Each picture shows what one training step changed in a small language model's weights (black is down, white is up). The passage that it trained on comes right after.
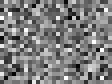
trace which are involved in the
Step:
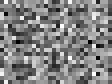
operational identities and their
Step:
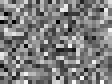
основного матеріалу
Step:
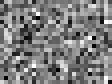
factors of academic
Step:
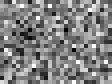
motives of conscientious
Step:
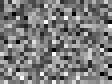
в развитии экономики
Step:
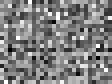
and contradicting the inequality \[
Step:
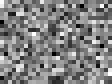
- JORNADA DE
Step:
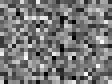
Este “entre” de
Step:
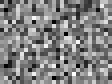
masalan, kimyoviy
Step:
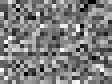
large $k$, *all the
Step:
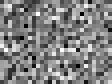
proceed by induction on the number of
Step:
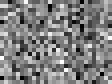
block has three points, as required
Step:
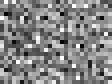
) = 0$, there exists a
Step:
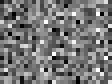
с максимальной
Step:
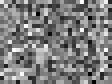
en 9 mois* Les
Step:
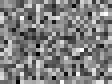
posets is that the kernel
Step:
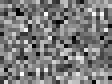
enable the EM to make
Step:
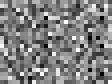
of $\xi^*$ exists and can
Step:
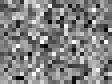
Zeckendorf and
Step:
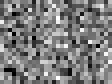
очереди — выбор
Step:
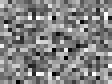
admits a countable density basis.
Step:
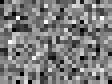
поэтому F.
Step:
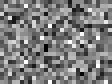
Acesso em: 16 de
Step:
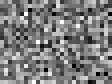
the objective is to minimize all
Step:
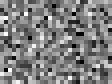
duração, isso com
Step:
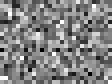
case of usual deformations, given
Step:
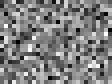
memory of the eminent
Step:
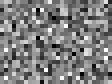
simulasi yang disusun
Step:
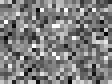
formulasidan foydalanib,
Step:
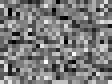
: المماليك
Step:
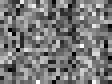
x IUCN Red
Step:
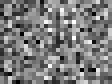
// Управленческое
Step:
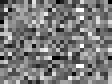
jaar dus met één
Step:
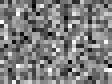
previous formula \begin{eqnarray*}
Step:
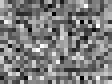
sense to introduce polar coordinates
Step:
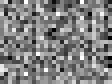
\smallskip {\it Remark.}
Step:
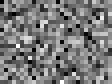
селя по долине
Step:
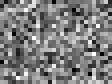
I wish to express
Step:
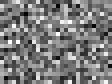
be readily extended to arbitrary
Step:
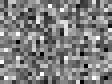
saw memberi waktu
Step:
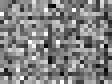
\hskip -2em
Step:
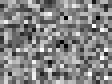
mengetahui hak
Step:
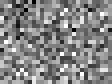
Denote the number of those old
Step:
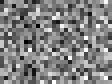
least three weak solutions whose norms in
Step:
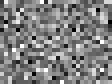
called the Lipschitz-Killing
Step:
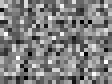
paper is closed with analytic arguments
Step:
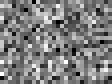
.$$ We may think of the
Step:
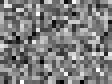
that the proof we gave still
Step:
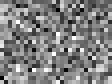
this paper we consider an equivalent form
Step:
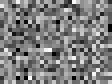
cell growth and metastatic properties
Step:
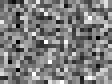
titular dos mesmos
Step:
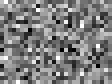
transición hegemónica
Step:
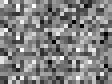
tashqi qavatlari
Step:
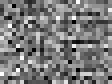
aniqlash va zichligini
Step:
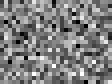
diseases, genetic
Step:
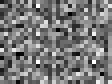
оние кои не се.
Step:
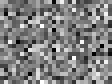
is homotopic to the product
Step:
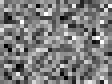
реальную жизнь в
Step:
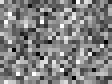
predmetlarning boshqa
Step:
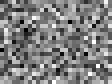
oriented, closed, regular curve in
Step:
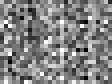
olmaganda to'rt
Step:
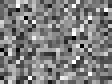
B, Miziolek
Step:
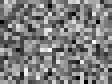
nos artigos 213 e
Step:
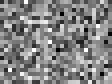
%Apparently the most natural
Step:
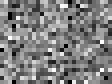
ushlab muammoning
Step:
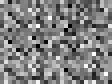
bir umumqurilish
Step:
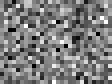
bo'ldi. Mana
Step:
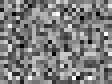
generic constant $C_m$
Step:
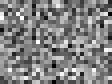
from $\F_\lambda$ to
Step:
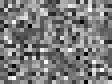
niet behoeven in
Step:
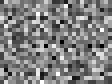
and entrepreneurship under the
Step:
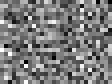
visión que ha de
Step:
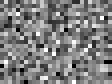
step \step{4}
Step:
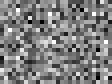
the fusion isomorphism constructed in Section
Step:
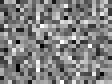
on the Variations of the
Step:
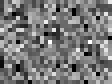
власти к вновь
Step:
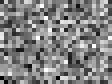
on open manifolds. I}.
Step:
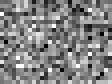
A simple corollary of the above
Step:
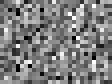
products of the stalks:
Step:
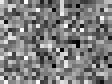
sharoitdan kelib
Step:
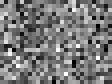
ta zakhystu
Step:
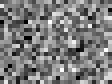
surfaces when this rank acquires
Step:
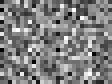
limit which may be stabilizing when
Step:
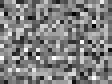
has the ${\frak p}$-rank
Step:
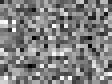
de la production, gestion et
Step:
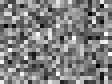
of algebraic varieties over an
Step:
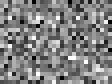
the same subtype. We include
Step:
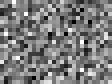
these are implicit, as
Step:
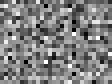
Nutrição) -
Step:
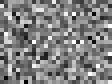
erwähnt, nur
